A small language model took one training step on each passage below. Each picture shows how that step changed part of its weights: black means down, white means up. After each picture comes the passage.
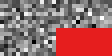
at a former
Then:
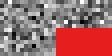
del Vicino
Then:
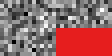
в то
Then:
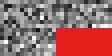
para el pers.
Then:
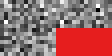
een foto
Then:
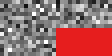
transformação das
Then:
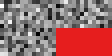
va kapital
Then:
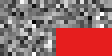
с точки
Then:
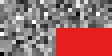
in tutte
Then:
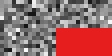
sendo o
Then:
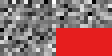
rapport entre
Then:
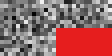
een meer
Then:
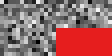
article is
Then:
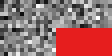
A partir de
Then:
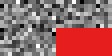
passione e
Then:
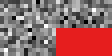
The Brain
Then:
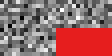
la ausencia de
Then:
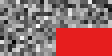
posible que
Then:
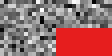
Elle est
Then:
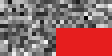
choisi de
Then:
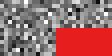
basicamente na
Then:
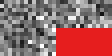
боль в
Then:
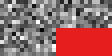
carne y
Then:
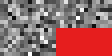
pollution in
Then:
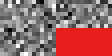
por isso,
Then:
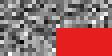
cele ce
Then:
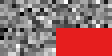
y futuro
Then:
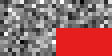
um imenso
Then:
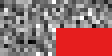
PCC ve
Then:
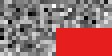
por campo
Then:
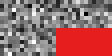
to have
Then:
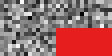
а также
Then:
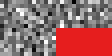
science of
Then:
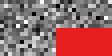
Meer en
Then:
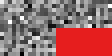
dan moet
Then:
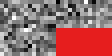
o judô
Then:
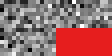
deve ao
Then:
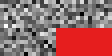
теории и
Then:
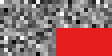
mood and
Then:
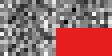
и все
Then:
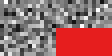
Siklus 1
